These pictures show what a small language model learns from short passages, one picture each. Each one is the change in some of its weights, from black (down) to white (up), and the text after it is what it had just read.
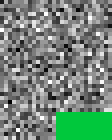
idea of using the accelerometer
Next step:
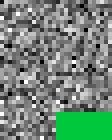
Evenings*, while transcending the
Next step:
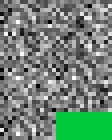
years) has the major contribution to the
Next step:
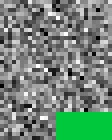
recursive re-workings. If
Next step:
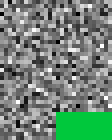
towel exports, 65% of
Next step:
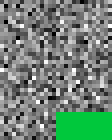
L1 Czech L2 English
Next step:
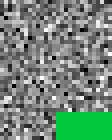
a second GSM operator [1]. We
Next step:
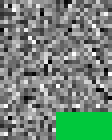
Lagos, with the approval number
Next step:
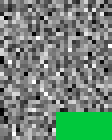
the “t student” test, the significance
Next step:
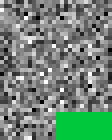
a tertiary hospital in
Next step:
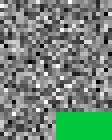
a compliance level expressed on:
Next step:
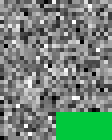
aspect and canopy cover.
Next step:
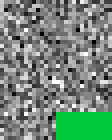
formal agreement on it. This action
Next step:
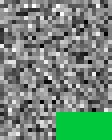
these peptides shown a very different
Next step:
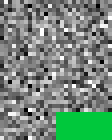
strategies for economic growth, including the*
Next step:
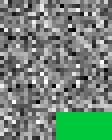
John Peter Paul
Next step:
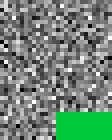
that cannot be denied. From
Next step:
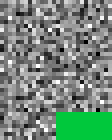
BOUKHALFA* and
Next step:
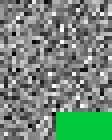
using epoxy FR-4
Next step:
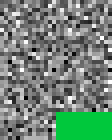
there is a problem of developing communication skills,
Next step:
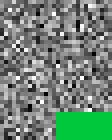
are moderately resistant to green
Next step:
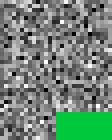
and Institutional Ownership on
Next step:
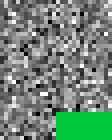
has dominated in such countries, mainly due
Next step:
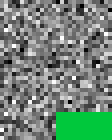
For more information on the project, partners and
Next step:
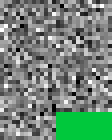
of the acceleration on longitudinal
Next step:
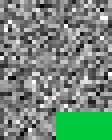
empathy, affection, and
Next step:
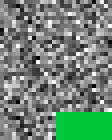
500 stocks from 3 different time
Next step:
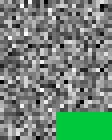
future of football, increase interest,
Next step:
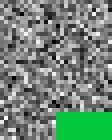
11 (areal average daily
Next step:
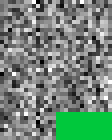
stage: $$x = J_h
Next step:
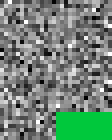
One Eppendorf tube per
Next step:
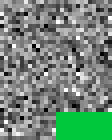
potential in treating some infectious
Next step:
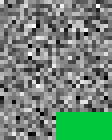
sake of a sibling's education. The
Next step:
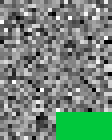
recorded with the telemedicine
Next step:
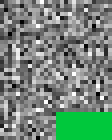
units. In this case, a technique of
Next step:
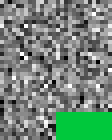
acid, sodium acetate and
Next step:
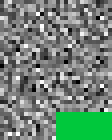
traits as well. Teacher behavior
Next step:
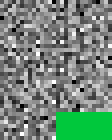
for processing. This representation, known as
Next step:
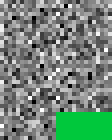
\rangle \\ \Rightarrow
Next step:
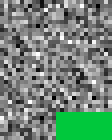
reports could be due to different levels of health
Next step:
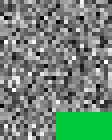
the selection and referral to schools in
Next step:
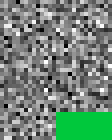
of Labster simulations for
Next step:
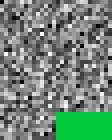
(2H, ill-res. br
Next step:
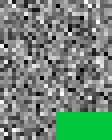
this work, the dielectric properties of
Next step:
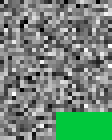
under flexural fatigue as compared
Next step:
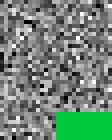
ligament injuries and
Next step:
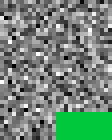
the negative impact of temperature changes on FAIS
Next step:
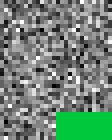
as of 2018. 3. Literature Review
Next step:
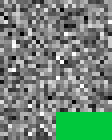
that law is the product of economic
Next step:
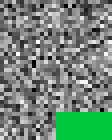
possible. The child having no parents
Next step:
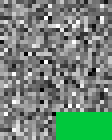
One Health in Europe through joint actions
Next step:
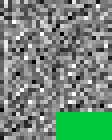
with the first, second, and third
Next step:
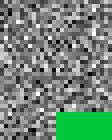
years. Most women were married 14
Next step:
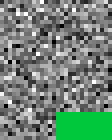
The findings demonstrate that digital
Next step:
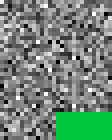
that aramang baked products
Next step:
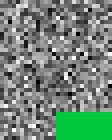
8, the activation energy for crystal
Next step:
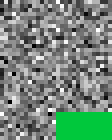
plastic products. These calculation methods
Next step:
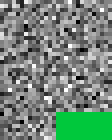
1wt.%. The dispersion
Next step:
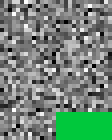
and used along CRISPIt will
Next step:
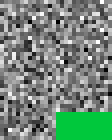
Suggestions method is a participatory
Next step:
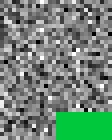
Jack C. Richards and
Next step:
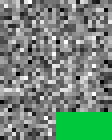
of the time evolution of continuous
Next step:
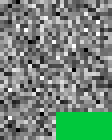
admission was associated with decreased
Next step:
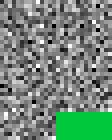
SOLIDAR Belgium
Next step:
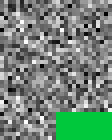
influence the attitude of the customers
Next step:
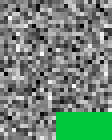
a fine white semi adherent
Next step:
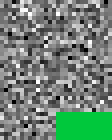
include stakeholder analyses to
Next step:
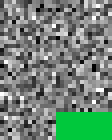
reduced. Scenario 3
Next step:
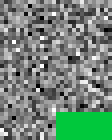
was the best one in 20 classmates.
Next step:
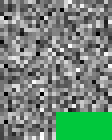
the ground. One of the primary
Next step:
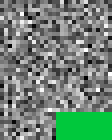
length n real vectors and
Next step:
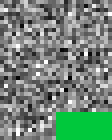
decrease rates of costly PUs
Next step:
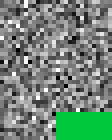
islands, rural roads).
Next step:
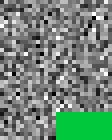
the Swedish Research Council
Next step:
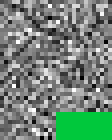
it to Adam: “But you did
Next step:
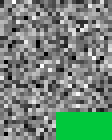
of Virtual Exhibitions.
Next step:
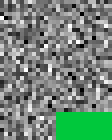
the teaching profession, and much so
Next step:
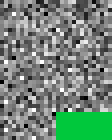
paper is to establish sufficient conditions for
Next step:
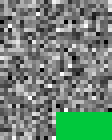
congenital cardiac anomaly which
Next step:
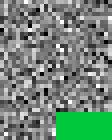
Programming these components, the
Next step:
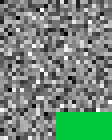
meters is provided by the ground water resources.
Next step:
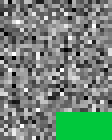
to our study result. However, this study finding
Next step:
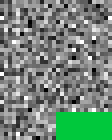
transition risk. Physical risks
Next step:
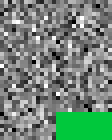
to people (e.g., researchers),
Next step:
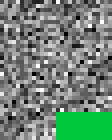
constant distance is represented as a set of
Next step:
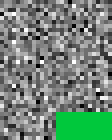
should be able to figure out what kind
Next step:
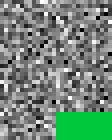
surgical interventions are shown in table
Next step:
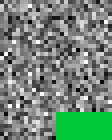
network. Their suggestions also included
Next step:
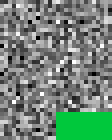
toxic snakebites
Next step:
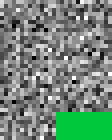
μ_0 and ν_0 are given
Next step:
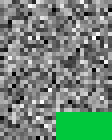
Level: Public Submission
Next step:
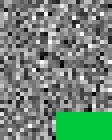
at Event 4 (c) Sensor
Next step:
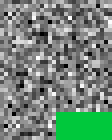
Appendix 2. Invasive
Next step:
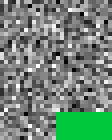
layer bulk and (2)
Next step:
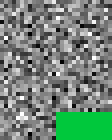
Universiti Utara Malaysia
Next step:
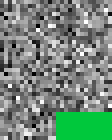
a similar manner. Overall, the present
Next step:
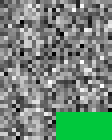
angular anisotricytic
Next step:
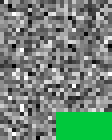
existing literature rather than the generation of new
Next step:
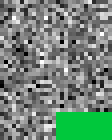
and a third country); - The
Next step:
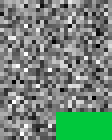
socio-economic characteristic influencing
